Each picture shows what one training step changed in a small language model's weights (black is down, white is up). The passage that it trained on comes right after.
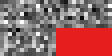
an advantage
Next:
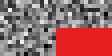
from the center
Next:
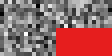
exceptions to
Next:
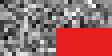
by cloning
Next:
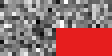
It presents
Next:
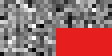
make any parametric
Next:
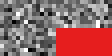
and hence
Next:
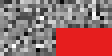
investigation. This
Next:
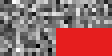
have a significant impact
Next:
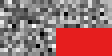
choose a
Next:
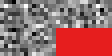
statistically support
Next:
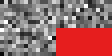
degree of
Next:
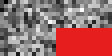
meaning that
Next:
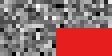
Weeser et
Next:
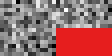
of viral
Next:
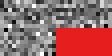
to solution design and
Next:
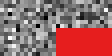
the canal
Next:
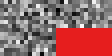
main task
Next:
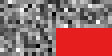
to have a
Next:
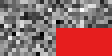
the farming
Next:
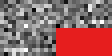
or with an
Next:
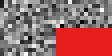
involving health
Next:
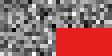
profitability of
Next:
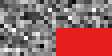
the whole
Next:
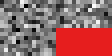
controller that
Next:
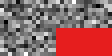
or extinct
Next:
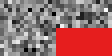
the three schools
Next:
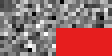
while increasing production
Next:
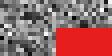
the population increase rate
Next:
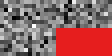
detection is among
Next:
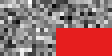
per state and one
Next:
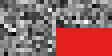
the most commonly
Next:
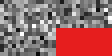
might be a
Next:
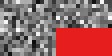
Example In
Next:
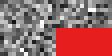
and their potential
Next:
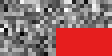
its optimal performance
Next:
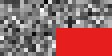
not seen any
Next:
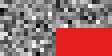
to improve,
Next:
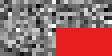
fields are
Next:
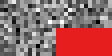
factor) and
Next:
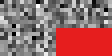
The following figure
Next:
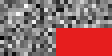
during the visit
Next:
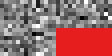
°C under
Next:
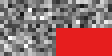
representation of
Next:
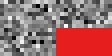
did not
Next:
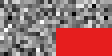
was used for the
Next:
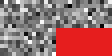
were included in
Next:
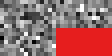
the educational potential
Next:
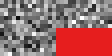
tool surface.
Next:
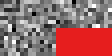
characteristics of
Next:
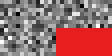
of Heat and
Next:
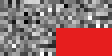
support, and
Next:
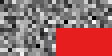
first in a
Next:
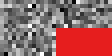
conic reaction
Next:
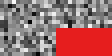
also stated that
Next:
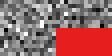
and basic
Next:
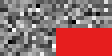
be identified not
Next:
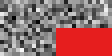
time, phase
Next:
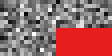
going to
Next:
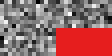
The customer can
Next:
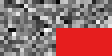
copies is
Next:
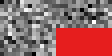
affect the
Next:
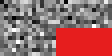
above description
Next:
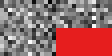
teacher of
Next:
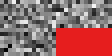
example of the
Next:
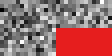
controls. The
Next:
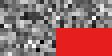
the nature of
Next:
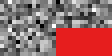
three reviewers
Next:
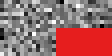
life due to
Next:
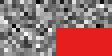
The dataset
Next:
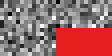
*per se*,
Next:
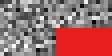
investigation of
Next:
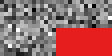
firms are
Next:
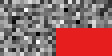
study Conclusion
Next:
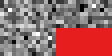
of this manual
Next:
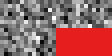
we annotate
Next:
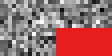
States is the
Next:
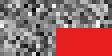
and extreme
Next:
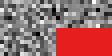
is left
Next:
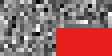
In our study,
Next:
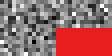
associated virtual
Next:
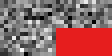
better represent the
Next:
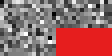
should be considered from
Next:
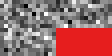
to employment may
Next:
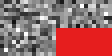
variables. These
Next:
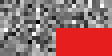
estate market
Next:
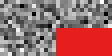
cement as
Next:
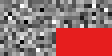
promise for
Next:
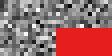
positively associated with
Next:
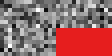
various depictions
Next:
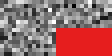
initialised at
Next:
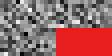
instance level,
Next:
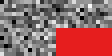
research needs to
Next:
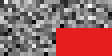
for online
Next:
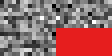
present in the
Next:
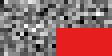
confirmed by
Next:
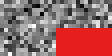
dB and
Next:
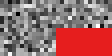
dye and
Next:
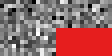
LDH as
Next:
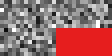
and even individuals
